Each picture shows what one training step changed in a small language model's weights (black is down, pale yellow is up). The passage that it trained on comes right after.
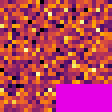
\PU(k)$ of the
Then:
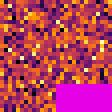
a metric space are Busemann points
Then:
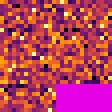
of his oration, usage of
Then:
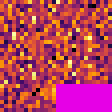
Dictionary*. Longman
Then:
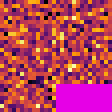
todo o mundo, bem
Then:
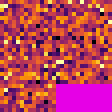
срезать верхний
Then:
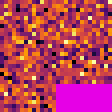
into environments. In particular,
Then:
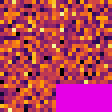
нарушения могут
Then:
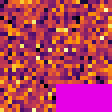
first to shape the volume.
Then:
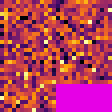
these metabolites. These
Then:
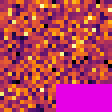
centres in Nigeria, including
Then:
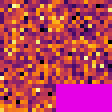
Chlorine was estimated by
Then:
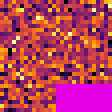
campos epistémico
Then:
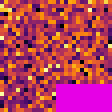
variação de ΔV nos
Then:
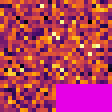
CSV files, but serves
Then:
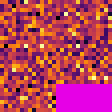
to speak English though they
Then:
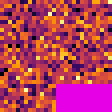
an early gene for branch
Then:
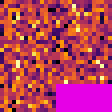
the numerical results. As shown in the
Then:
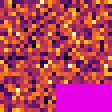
the only available copy of the
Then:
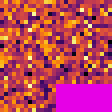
discussão que pode ser
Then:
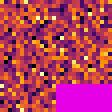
guten Kontakte in
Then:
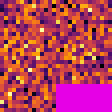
a social network application. J – a set
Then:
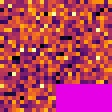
ишларини олиб
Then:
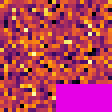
which has affected their texture,
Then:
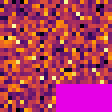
/frame Tracked
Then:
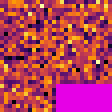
in every step of the programme, different
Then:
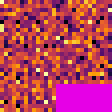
thus really does matter.
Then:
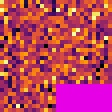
– deterministik (narsa
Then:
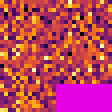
religião e religiosidade,
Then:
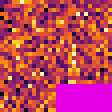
with the appropriate structure. A
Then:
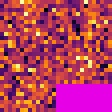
stability. Reactive power has
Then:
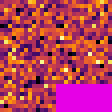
Arqueologia, Universidade
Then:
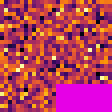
hajga borganda
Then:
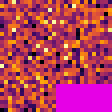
dinamizadores, entre sus
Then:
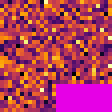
bilmediği meselesini
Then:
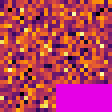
икки мисрадан
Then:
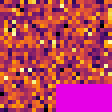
with any (arbitrarily
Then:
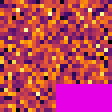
2024). Products are
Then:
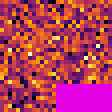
2: Macro and small cells
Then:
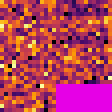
new challenges, particularly
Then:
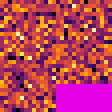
procedures, informatizing
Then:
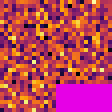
occurs as the restriction to a new
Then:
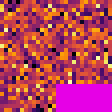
Beside of this, the small space
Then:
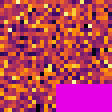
used to reflect, to express,
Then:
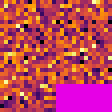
intellektning rivojlanganligi
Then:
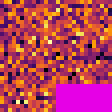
and the base perturbation size
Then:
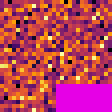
it posits for a foreign firm
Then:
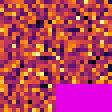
However this may be, Da
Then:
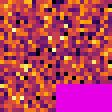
supplier. Usually, it
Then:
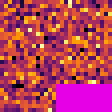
$$ after a suitable change of
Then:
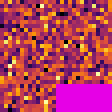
наблюдения после
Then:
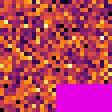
of hands photographs to
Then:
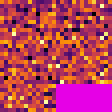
of drought, have necessitated
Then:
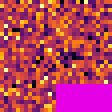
Head of Donetsk
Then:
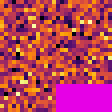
virtual face felt real.
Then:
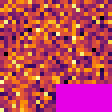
the infinitezimal transforms gives:
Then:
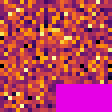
va ularning o‘zbek jadid
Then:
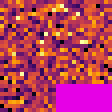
conforme descrito por
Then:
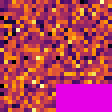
in a graph I. {\em
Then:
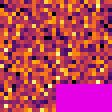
are the unknown process in the
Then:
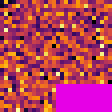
o'quvchilarni kreativ
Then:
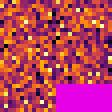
el dar, otros gustan
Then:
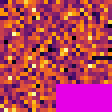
policies and values - assign
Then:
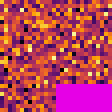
novo; no entanto,
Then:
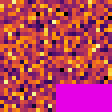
equation, we obtain necessary as well as sufficient
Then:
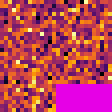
the complexes with their tentative
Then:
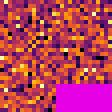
can be implemented widely at various
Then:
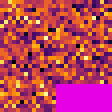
bilimlarni muammoli
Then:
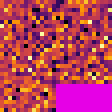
by preparing a questionnaire.
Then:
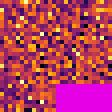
snd_data 1 1
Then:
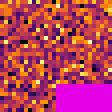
well as training / counseling
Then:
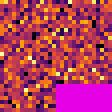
Suppose that (A-D)
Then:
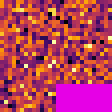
temperature. 2. Calciner
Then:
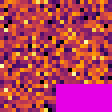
an absolutely irreducible primitive
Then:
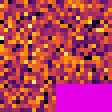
is given also, if it exists.
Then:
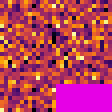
the fact that the SVM model was
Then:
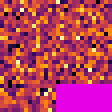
the magnitude of
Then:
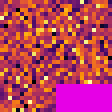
a DAG whose possible topological orderings
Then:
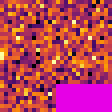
Limb Dominance,
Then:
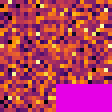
потреб трудовими
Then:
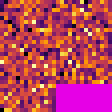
all zero. Since by assumption
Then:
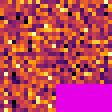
comuns observadas em cães
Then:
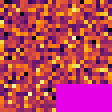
Ethical Approval:
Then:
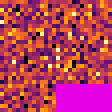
applications in quantum physics,
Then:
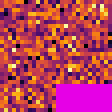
to stop at $x$, the
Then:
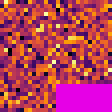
on Expanding the City
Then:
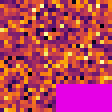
of metadata strategies and frameworks
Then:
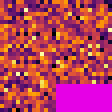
la socialisation des individus
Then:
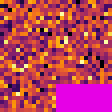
(7/c – student
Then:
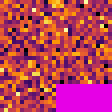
muassasalaridagi tasviriy
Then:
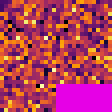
of higher signaling overhead.
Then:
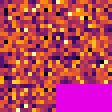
can lead to the creation of new
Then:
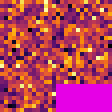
6.0. \section{Proof of
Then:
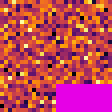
diagnosis was duct
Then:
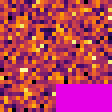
tashkil etgan. Eng ko‘p
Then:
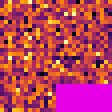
observed that the positions of the two
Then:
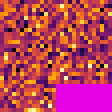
[15]. The primary reserve
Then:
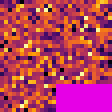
what it means for an element of a
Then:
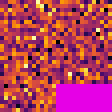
\mbox{subject to} &
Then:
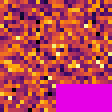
After accounting for seasonal
